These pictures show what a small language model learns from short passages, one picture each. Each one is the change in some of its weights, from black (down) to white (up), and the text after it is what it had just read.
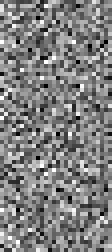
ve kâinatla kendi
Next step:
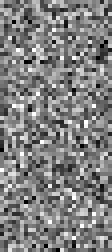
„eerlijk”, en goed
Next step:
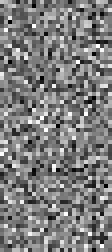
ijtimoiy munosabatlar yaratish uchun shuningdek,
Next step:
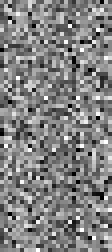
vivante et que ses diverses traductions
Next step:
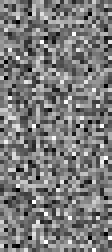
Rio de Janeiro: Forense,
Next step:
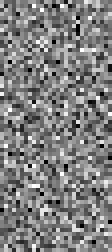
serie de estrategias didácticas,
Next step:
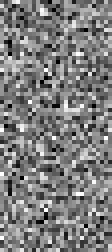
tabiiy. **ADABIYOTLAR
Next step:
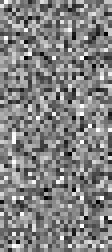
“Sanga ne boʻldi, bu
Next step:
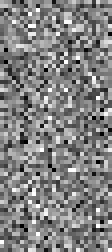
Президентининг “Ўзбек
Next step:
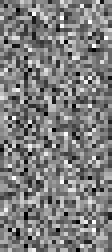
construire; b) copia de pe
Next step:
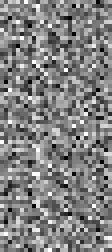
tasviriy san'at tili va
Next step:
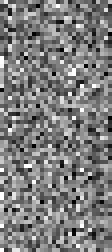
bo‘ladi. Germenevtika
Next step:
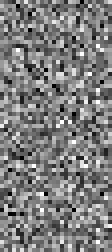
Bu kasallikni aniqlash, ayniqsa
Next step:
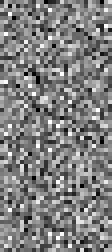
the system) breaks the moral
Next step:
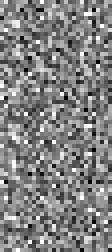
Olingan axborotni bir necha bor
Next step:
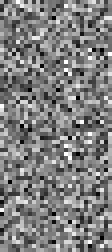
в результаті якісного аналізу
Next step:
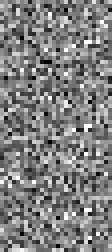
maydoniga birlashtiradi. Bu esa
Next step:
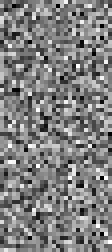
haydovchiga bo'ysunmagan
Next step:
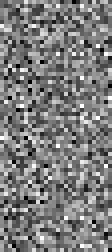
к зеленой экономике, значение
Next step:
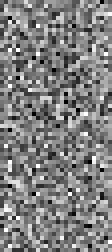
des sites visités. Les données
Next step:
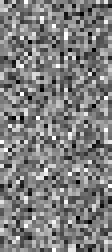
va ilmiy tushunchalarning o'zaro
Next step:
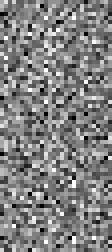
maka dapat diartikan bahwa seorang
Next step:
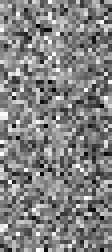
hayvonlar va o‘simliklar
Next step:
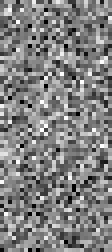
cet article s'appuie
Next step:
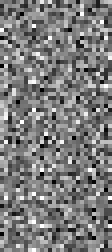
tempo, é pertinente considerar que o
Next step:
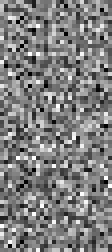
jarayonlarini yaxshilaydi. Ushbu
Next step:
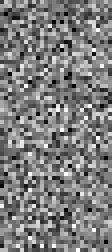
и работа в команде - одно из
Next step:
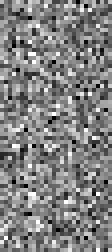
зі зміною напрямку
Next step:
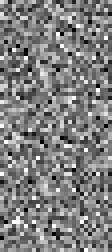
talab qilsa, ikkinchi tomondan jamiyatning
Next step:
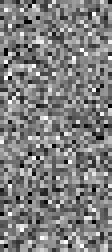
активного микроокружения,
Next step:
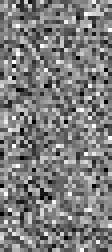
tayyorlash - Bioaktiv tashuvchi tizimlar
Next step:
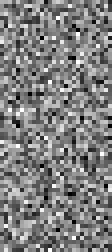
Agar birorta n da $C =
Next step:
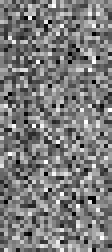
в левой руке (рис. 9:
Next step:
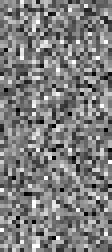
de interne controle van de verschillende
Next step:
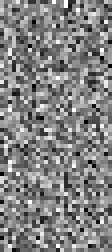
6. Esonova M. A.,
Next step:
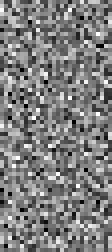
Filipino, na may kabuuang
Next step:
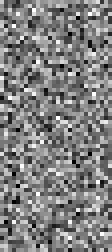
acções ou omissões dos poderes
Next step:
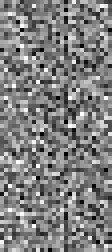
la adaptación a los diferentes ritmos
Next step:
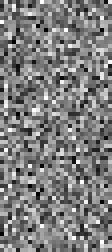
apoyo al teletrabajo y el
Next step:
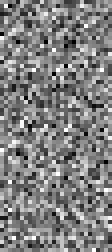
(2010). Pagdadala at ang
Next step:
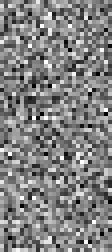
yordam ko'rsatilayotgan
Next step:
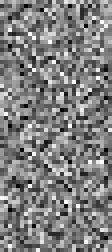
ko'rsatadi. Biroq ularning
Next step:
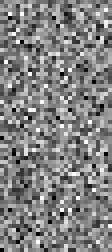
(плавающей крыши).
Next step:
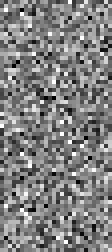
Nikola Leblan Bu usul
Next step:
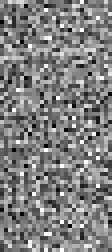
dat hij in het algemeen,
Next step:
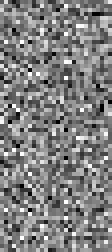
ошириш, нотариусга
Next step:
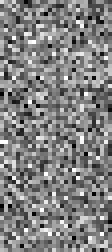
neft, oziq-ovqat
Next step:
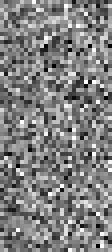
уровнях их организации; - умение
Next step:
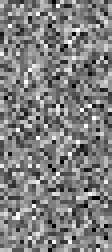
и повишават дихателния
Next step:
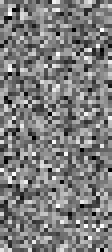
может быть применен в качестве
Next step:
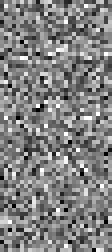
pacientes eram reposicionados de modo
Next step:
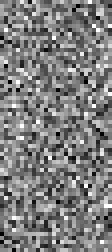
devam ettiğini belirtmiştir
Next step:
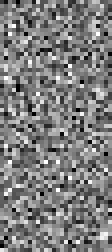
15. ESC Guidelines for
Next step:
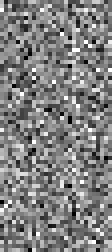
sterven zenuwcellen
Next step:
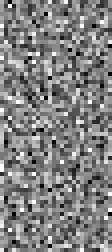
Pedagogical Sciences, Professor Kalonov
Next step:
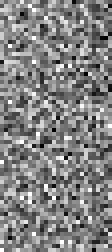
PENGETAHUAN ALAM
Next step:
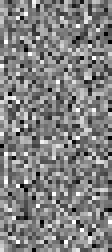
Строговича, І.Я.
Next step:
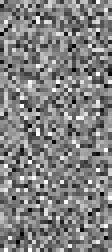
трудового договору та
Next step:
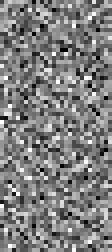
4. Волков А.Н.
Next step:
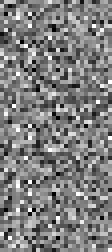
претпоставку да се прво
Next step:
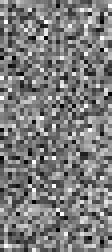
baja, positiva y significativa con el factor
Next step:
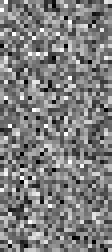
Вони допомагають студентам
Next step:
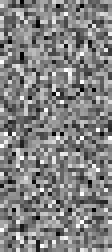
врсничкото титорство се
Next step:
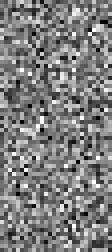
fehlende Kompetenzen im Bereich
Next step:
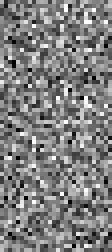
todo, práctico; se construye en procesos
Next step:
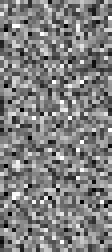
rivojlantirishda ta'lim muassasasi muhim
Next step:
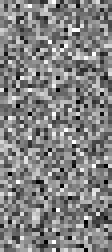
vanhemmille on tarjolla
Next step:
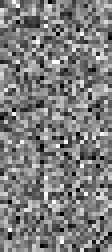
zu Szenario I bis III weist
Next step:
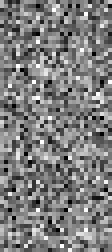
Правильная классификация
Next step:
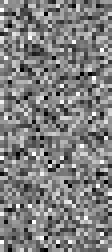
камайтира олиш; - 4)
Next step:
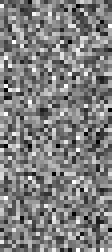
rahbar: Xamrayeva
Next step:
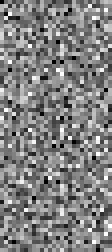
(ÖSL) zu erreichen und
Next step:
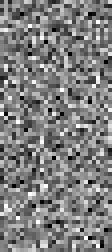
de uma seleção de determinados momentos; não
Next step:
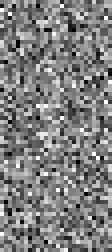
Алелі ОГ n = 154 КГ n
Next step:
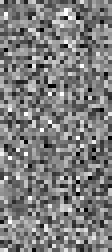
corresponde a esta Corte se
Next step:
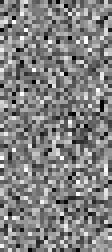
Revue», «GALLERY-A»
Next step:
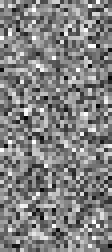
pracy określił, że
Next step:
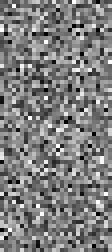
shu kafedra bilan yaqindan
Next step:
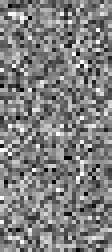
va maqsad ko‘zda tutiladi.
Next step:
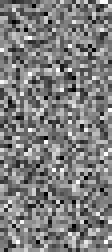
kontribusi sektor ICT
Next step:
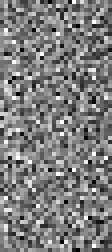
Negara Republik Indonesia
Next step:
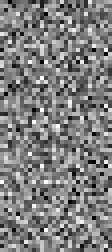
lociones o colonias), sin olvidarnos
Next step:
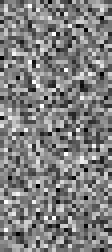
Kepuasan Pelanggan dalam
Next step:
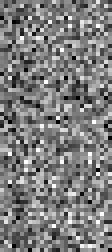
уровня, на котором предметные образы
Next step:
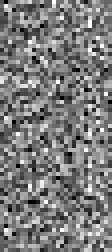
щит на три полосы: медиальную
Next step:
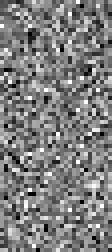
и интервью № Название
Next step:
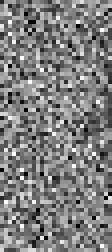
Senado Federal, 1988.
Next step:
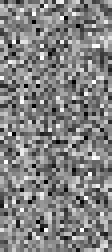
*task* pada kolom *To
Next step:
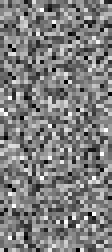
Monitoring athletes
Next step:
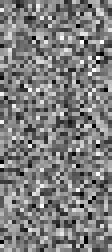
Estadual (Quadro 1).
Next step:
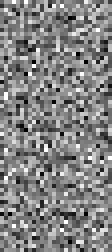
C. TEORI DASAR 1.
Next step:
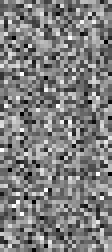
Menderita Makin Sulit Isi
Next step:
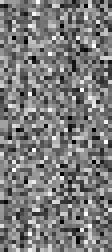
келадиган томонлари йўқлигини
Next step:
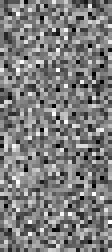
REFLEXIVITY AND THE
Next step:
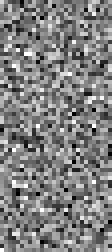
géologique national, le BRGM
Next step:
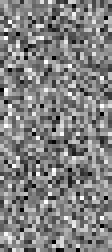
a escavação manual do sítio e
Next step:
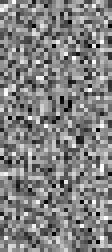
18 de março a 6 de outubro de
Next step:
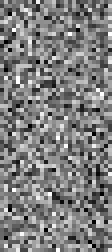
до окупації півострову
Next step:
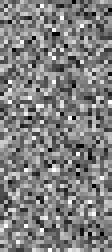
до температуры 220°C со
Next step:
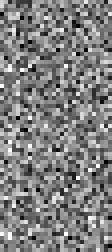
chiqarish xarajatlari va ular hisobini
